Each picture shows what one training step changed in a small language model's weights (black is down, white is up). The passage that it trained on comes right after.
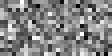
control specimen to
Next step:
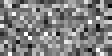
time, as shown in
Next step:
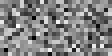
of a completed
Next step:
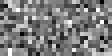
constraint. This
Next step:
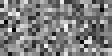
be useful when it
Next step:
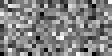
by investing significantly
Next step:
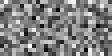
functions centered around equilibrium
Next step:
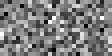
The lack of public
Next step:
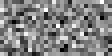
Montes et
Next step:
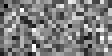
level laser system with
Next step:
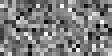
speed, a loading
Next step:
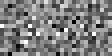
an IoT platform
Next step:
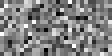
have lower expectation
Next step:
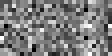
the teacher controls
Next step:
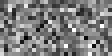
similar trends in
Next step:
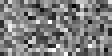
item sequences are
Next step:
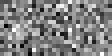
the data aggregation mechanism
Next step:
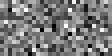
renormalisation scale
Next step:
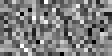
spectrum calculated from the
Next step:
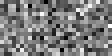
a quantum copy
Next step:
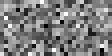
can be seen clearly
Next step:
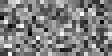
alternating light and dark
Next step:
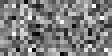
drives the transition to
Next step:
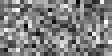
a thin strip
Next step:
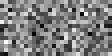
of the sensory
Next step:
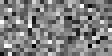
mole) and
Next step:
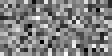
a rapid pace
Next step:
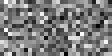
We prove by
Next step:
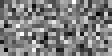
the electromagnetic
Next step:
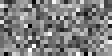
has the greatest
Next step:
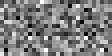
L. leaf,
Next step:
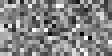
represents data from a run
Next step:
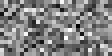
dental implant
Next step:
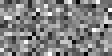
era and the
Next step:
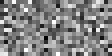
lower overhead than their
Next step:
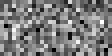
the expansion velocity. On
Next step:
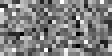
for now." This
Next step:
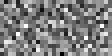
this is the key element
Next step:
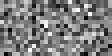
enabling the development
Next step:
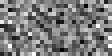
of HEIs
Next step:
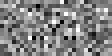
object to be a
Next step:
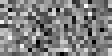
of the proposed modeling
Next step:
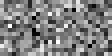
to implement and computationally
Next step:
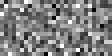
we will consider only the
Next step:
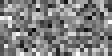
was not reached,
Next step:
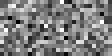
establishment of a
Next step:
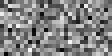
by calculating the
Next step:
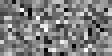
of the HSMA
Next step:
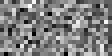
not describe the measurement
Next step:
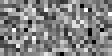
deviation from the
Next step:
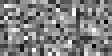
which implies that
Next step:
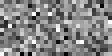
and different types of
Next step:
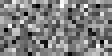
could potentially guess
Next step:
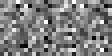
information points. However,
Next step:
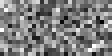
model simulates
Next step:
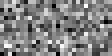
baryon, and
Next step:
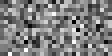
an illusion'
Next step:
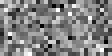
tool for interaction between
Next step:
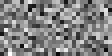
final remains of what was
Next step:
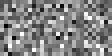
the line direction for
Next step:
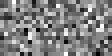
excited state
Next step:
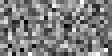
concepts introduced in
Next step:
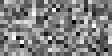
- integration of advanced
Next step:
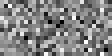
superposition state before the
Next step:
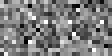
dynamics. It is
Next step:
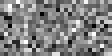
full keyword
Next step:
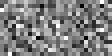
sampling technique. An
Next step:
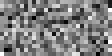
Domestic Hot
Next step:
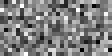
this hospital has
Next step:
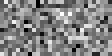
probability varies by many
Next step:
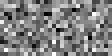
With all their computers
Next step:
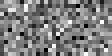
challenge. The
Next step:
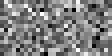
to an even singlet
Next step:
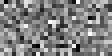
this work we write
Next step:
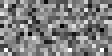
the muscle.
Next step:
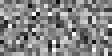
and its pressure is increased
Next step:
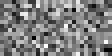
too much on
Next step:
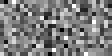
behavior is seen in
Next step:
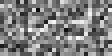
- Transformational
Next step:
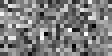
by requiring the
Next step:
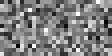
a Proposed
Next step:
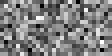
simulate large-scale
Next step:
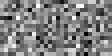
phase mask into
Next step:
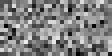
the Master of Science
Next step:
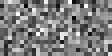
pulse shaping
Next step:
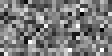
incidence. It
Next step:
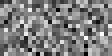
(in particular, before
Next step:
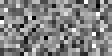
9). Finally,
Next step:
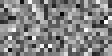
DESIGN The experiment
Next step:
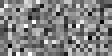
have a stress tensor in
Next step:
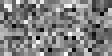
players to think
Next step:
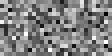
of recent research and
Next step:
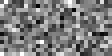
outside world,
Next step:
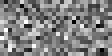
animals vary,
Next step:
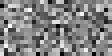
with those of the
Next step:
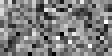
models for automatic
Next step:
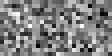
reductions in OCD
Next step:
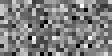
design dissemination
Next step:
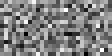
strategies are evaluated.
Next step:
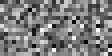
an accretion
